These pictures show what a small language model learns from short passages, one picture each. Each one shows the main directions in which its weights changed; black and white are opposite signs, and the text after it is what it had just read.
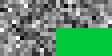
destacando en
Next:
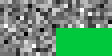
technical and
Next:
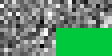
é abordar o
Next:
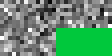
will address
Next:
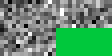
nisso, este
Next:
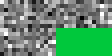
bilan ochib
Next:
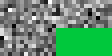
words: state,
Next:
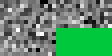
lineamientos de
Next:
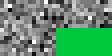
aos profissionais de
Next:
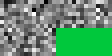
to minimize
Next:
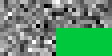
de evitar problemas
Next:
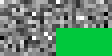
de Lima
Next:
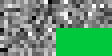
hisoblanadi [3,
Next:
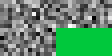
возможно, не
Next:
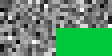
shakllanishiga bu
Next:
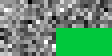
faol moddalar
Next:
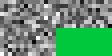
uchun raqamli iqtisodiyotni
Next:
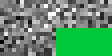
cada trabajador,
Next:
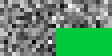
die zijn er
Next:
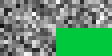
A change in
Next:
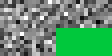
dari awal
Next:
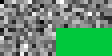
sua, Maier
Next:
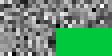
orqali stressni
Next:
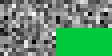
de requisitos
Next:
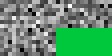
jeweils in
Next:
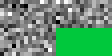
en todas las
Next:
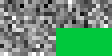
del IFE
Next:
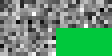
кожної з
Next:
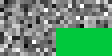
И овом
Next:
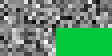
le paiement
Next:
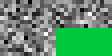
loi organique
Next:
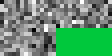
talablaridan kelib
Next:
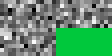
образ слова, что
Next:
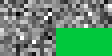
a hablar de
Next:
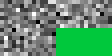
- Серед
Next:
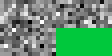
uchun nafaqat
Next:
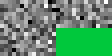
se vrate
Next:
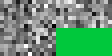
of the 10th
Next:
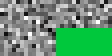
fost ajustată
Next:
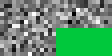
в результате
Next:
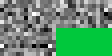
акцент от
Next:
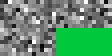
informação de
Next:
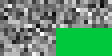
Resultados e
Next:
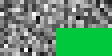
контроля за
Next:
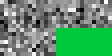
bir yere
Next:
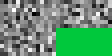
pour cet
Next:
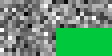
în sensul
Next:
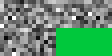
evaluasi bagi
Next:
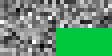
no Estado de
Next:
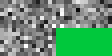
- Global
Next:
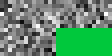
suas necessidades,
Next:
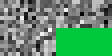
su dirección
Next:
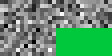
y su etapa
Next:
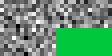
fixée au
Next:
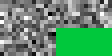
legar a
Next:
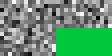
hech qanday
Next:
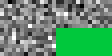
en la Universidad de
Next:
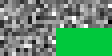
the Work of
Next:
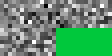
de mitigar
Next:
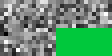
va tabiatning
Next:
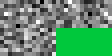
necesariamente los
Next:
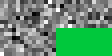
prevalence and
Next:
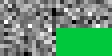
w tym
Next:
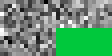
написи на
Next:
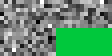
años de experiencia
